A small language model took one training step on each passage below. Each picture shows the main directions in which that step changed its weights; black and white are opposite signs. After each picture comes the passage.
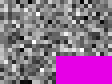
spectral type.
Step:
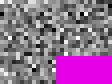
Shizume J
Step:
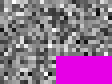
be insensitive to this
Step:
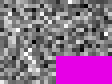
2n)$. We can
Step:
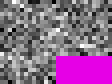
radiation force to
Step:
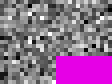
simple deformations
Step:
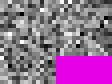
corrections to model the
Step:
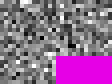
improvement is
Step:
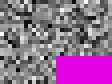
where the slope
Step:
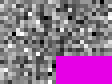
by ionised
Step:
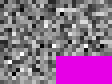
value of the intersite
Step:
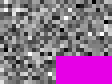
model, we study the
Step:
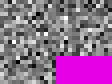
frequency space it is important
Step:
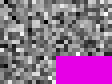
gives a good
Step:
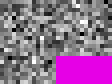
of the different parameters needed
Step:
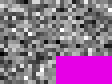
changing the decay
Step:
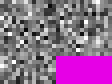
for the analogous
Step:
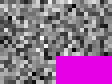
between different classes of
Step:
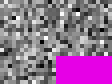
bare hopping
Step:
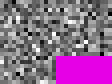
learning. Therefore,
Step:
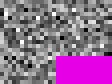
deploy the
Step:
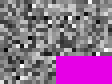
of the superconducting
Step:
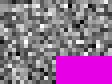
different level of random noise
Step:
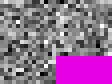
a remarkable drop
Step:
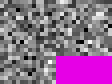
wave propagate in the
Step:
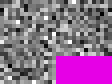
When $\lambda\rightarrow
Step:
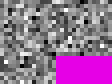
dynamics and absolut values
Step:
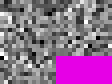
on the bandwidth of the
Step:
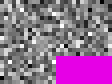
and in all that follows we
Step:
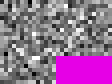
variation of band width
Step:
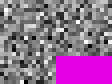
query, as shown
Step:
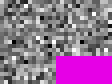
overdense regions
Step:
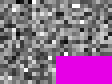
displayed in
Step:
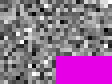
Caution is required
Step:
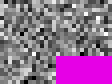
the coupling from lattice
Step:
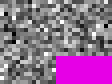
respect to the partial
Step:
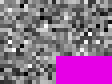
enter into Eqs.
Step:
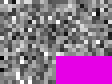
pixels and
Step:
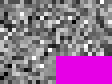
able to treat
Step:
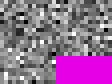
The editor
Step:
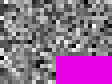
the presence of a
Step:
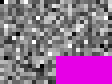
quantified by the
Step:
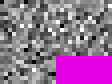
and denote the corresponding
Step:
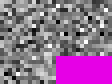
Thereafter, when
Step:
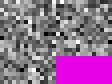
the switching
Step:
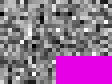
and SiO gas
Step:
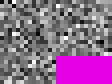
This process inherently
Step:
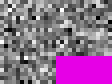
linear bulk index and
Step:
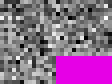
rate is much higher.
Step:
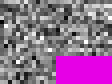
at the value determined by
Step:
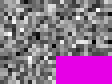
into a network of complex
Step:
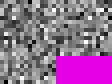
width $a$,
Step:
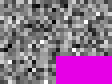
hours. The
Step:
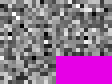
The additional overhead
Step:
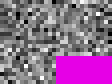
redshift extent
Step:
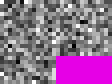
and charged, and
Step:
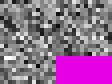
to different theoretical
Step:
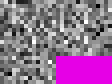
utilizing the one
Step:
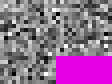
motion is described by Hamiltonian
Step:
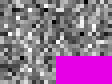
fewer free parameters
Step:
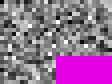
and could therefore be
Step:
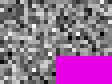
reduce background noise
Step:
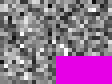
can be turned
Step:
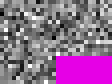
pass filter
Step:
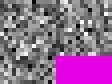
of the compact binary
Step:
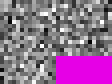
conditions during which the
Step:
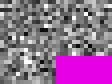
The study of scattering
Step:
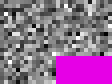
value of an observable
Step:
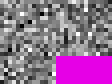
troughs were found in
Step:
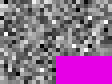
the dynamic method are in
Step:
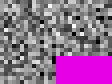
of the negative
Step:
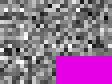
WC star) with a
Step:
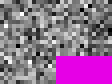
\bibnamefont {Yam}},
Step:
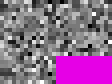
the slab geometry
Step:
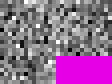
use and accessible for
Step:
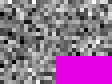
National Science
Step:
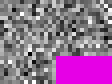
cutoff (b),
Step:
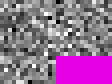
expected to have any such
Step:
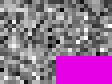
source at S , is
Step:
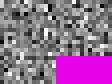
where $a$ and
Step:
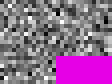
\begin{center} %
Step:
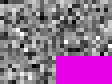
an array would be most
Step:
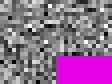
is less than 5\%
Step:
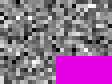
JHEP {\bf
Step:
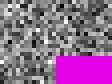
radar, 6G
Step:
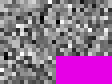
HII region and the
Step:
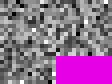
PCB substrate
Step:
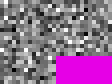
finding shows that in
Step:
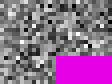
first order terms with the
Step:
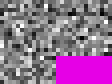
$F_i$, which
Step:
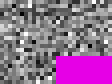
ensemble set of
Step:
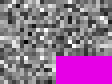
by jointly
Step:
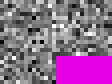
restoration. This
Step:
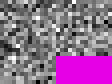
µm x
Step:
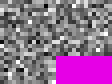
$m$ is not an
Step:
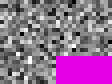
in a paramagnetic
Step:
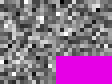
and the temperature of the
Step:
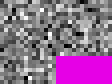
is obtained from $\Cal
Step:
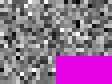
We employ the
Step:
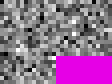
and annihilation
